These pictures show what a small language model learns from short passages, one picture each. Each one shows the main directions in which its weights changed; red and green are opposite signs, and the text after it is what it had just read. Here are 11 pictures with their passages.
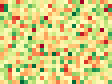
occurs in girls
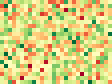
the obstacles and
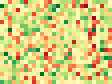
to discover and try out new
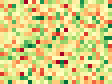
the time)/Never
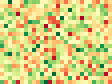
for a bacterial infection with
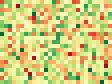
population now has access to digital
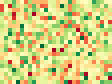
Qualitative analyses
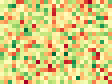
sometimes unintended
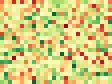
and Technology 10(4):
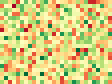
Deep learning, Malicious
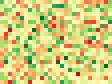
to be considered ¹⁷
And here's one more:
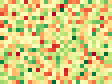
to note that for a full
